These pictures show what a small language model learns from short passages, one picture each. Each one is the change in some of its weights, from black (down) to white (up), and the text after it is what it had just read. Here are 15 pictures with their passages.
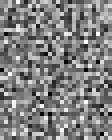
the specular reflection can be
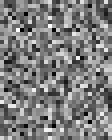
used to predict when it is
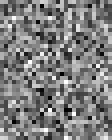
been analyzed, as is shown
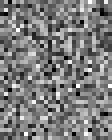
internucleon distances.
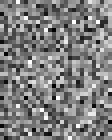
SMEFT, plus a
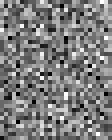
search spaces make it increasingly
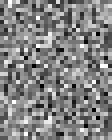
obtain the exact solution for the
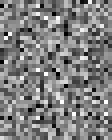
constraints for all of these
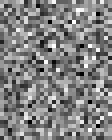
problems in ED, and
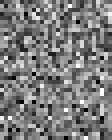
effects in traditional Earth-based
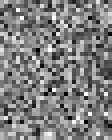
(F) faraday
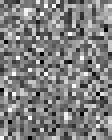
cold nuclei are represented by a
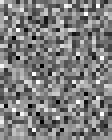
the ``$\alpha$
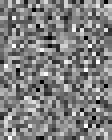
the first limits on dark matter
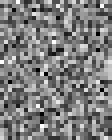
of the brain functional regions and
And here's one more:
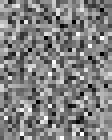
Julie E.
